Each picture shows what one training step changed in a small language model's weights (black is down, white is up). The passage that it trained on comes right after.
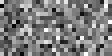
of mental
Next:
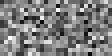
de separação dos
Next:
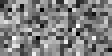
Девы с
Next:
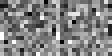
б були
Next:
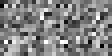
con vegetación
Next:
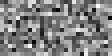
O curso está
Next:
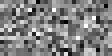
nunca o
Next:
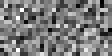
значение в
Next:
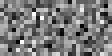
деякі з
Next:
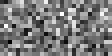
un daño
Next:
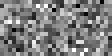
инфекции и
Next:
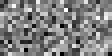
una provisión
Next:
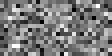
arquiteto que
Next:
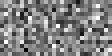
chodzi o
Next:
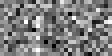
puissances en
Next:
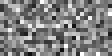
yoki ikki
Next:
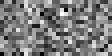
aller Welt
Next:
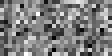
печени и
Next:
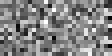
pauze te
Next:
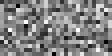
la República
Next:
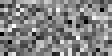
a Carl
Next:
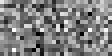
ming m³
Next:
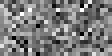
semestre de
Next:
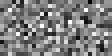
contudo, mais
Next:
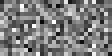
image, color
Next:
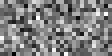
spațiu a
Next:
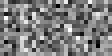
a ceea ce
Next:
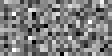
koştur bir
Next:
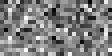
of ornamentation
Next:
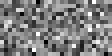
W okresie
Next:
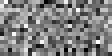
the existing
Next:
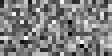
em reunir e
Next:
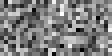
а й реального
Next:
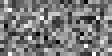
aprovação do
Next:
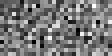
le comportement
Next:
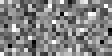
of Law,
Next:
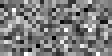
Volumens im
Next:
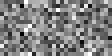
de parcelles
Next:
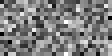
a questão de
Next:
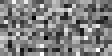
xos. Har
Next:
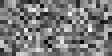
Naissance de
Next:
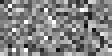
na educação,
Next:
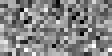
adalah 10
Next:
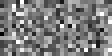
como leña
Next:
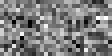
apreciar en
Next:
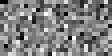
un clima
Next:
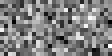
sanoatida –
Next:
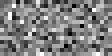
pública em
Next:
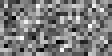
afetivos e
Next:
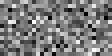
excellence in
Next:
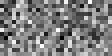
regime in
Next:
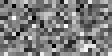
ya que la presencia
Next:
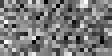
se trouvent
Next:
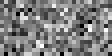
mover el
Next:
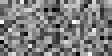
est porté à
